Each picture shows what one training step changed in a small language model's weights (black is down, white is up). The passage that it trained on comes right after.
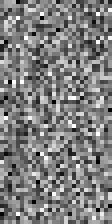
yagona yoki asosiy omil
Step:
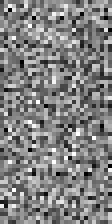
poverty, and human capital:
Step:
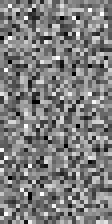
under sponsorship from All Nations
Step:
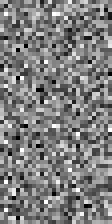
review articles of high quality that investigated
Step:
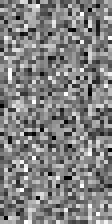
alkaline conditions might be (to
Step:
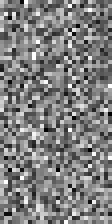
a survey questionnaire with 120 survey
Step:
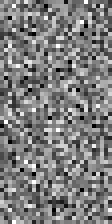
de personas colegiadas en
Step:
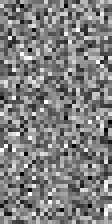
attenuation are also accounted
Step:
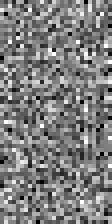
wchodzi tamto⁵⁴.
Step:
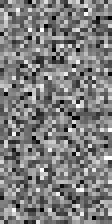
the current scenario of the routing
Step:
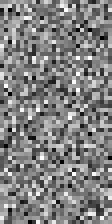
found for nonusers if the improvement does
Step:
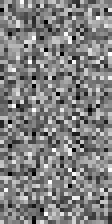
to which it is migrating. In
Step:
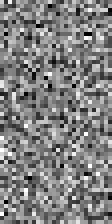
the author, is inserted into the
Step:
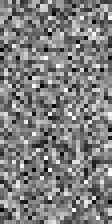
current challenges and El profesional de la
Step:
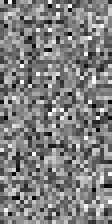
und Lernmaterialien werden
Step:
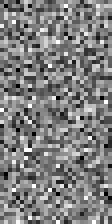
of the time photographically absent from the
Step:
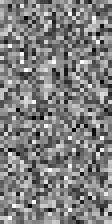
noto'g'ri foydalanishi,
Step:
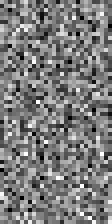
college does not take initiative to
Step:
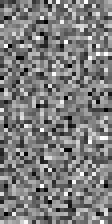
se dan en la misma persona.
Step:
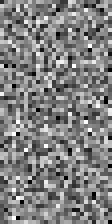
agro-ecosystem [11]. We
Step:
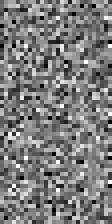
triangulación en la investigación de
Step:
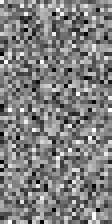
bo'ldi. Jo'n
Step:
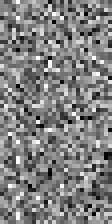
Self-Accomplishment and
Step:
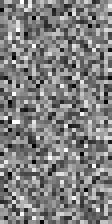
m (figura 2), los
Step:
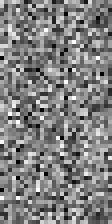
bp. The fragments were cut
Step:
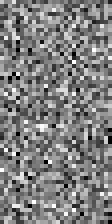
energy, force, fiber mass,
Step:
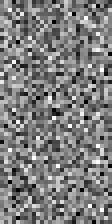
Fronius IG Plus 50
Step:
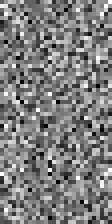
Este ensaio de boca
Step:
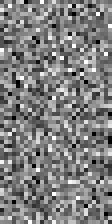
uchun zamonaviy raqamli
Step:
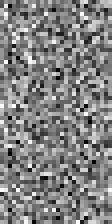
довольно часто у
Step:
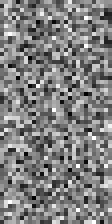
activity and electronic conductivity.
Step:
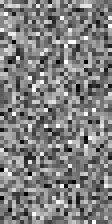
as thickness, solubility,
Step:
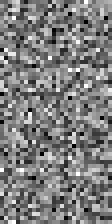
figs in the Indian
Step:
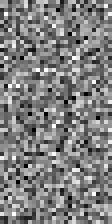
in computer-based music composition and
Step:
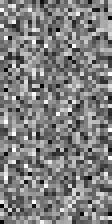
specific policy instruments address this directly
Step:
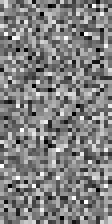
Cultural Studies*, 15(5),
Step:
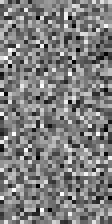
based on one of the following three rules:
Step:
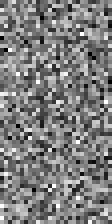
process leads to lymphocyte
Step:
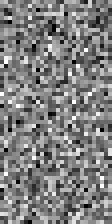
the binding. These conditions determine
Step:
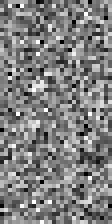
secret key S_k , as presented in
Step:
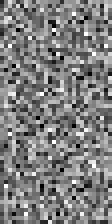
SIMPULAN Pemalsuan
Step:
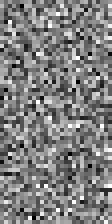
melt index related to the second reactor
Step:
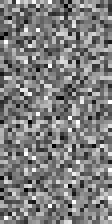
shows that language in public signage plays a
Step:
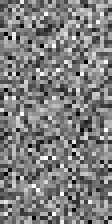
water channel was constructed to facilitate
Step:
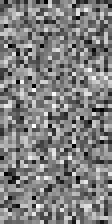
then consider Lois Lane, its role
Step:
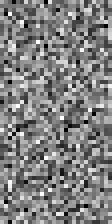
costs are being expended for using these
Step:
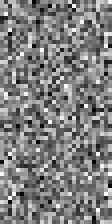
of $J/h\sigma_o$.
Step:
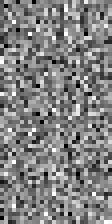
use their reason at all, and were
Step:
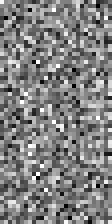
підхід, заснований на
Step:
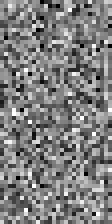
formy seksualności
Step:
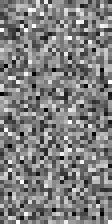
accumulated rainfall on the
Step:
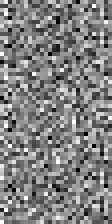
OF SYMBOLS IN THE
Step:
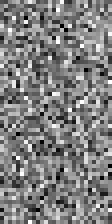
swego przyjaciela
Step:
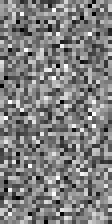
operativ shtab tuzilib,
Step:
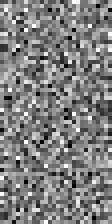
содержания причин
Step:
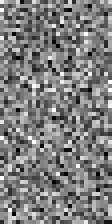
прибыльных групп.
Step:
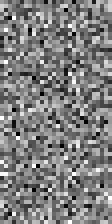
differ with respect to the efficiency. -
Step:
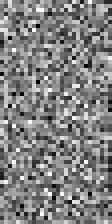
are presented. For the structural requirements,
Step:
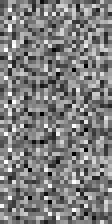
✓ ✓ Peter
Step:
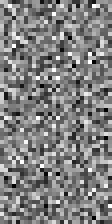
Алишер Орипович,
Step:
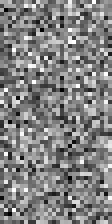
during micro ball end milling with various
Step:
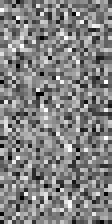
земельних ділянок
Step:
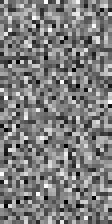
with the lower lift-off
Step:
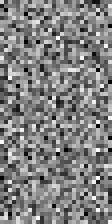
uchun darslik. – Xujand:
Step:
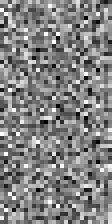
частотали айланма
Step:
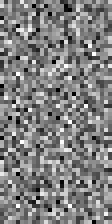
для досягнення цілей
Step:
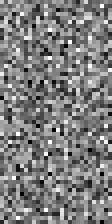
Código Rocco
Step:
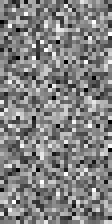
umumiy o'rta ta'lim
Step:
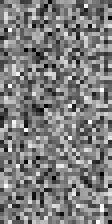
*Cerithium comperei
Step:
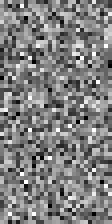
imlo lug'atlaridan hali
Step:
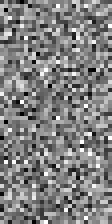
azadorlik ma'nosini
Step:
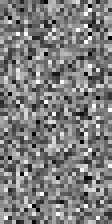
yoki to‘liq anglanmagan
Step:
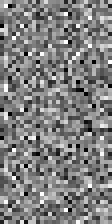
emoções, mas são acionadas
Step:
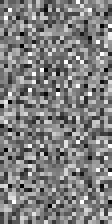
que atingiu Eva e
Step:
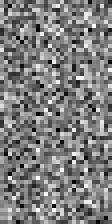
P-Value GDP
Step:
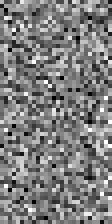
así se estará en capacidad de
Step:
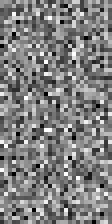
preparation. The results obtained on
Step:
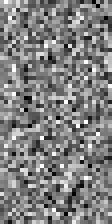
extraction is applied to partition data into
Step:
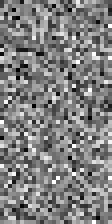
that the animals have access to
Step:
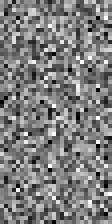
darah ini, diharapkan
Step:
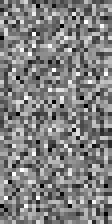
(2) для безграничного
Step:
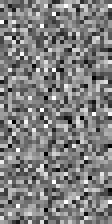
από το
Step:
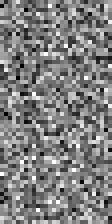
(rRT-PCR) from
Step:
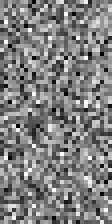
básica por su papel
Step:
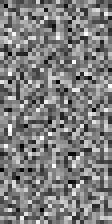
costs and scarce availability of
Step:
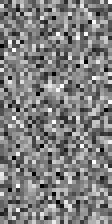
unha adaptación do xa
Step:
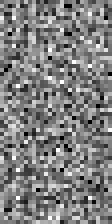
Ahmad Khan famously
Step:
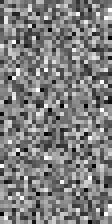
antibióticos também
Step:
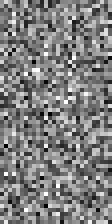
strength degradation model is examined for the
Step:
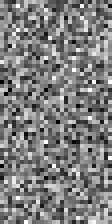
*regression-based bleeding
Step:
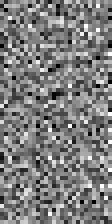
para la realización de los hangares
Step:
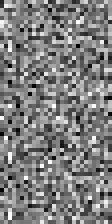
costs of encoders, because
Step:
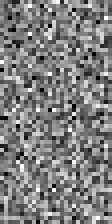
2.2 Topic of the research
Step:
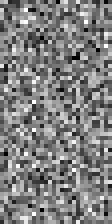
(7 \times (3 \times
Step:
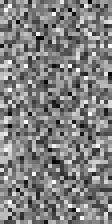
кафедра хірургії
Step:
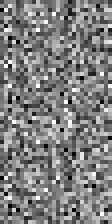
estimator, variance and variance estimators
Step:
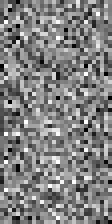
NAZARIY VA AMALIY
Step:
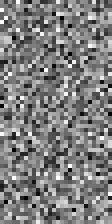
e promissor para esses RN
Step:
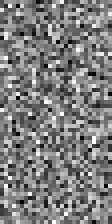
an observation vector and x_i
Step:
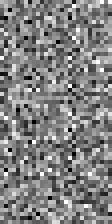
included in each case) and signal is
